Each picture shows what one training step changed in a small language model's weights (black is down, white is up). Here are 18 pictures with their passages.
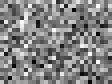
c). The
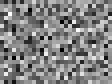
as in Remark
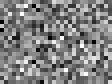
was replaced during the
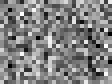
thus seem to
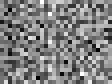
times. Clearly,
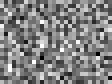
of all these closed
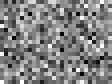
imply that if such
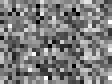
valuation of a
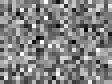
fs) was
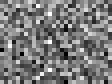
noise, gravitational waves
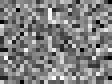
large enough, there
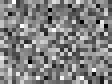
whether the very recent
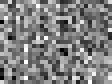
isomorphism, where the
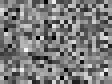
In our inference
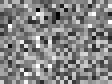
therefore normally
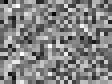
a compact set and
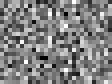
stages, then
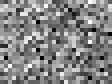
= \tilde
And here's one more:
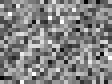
photometric error computed
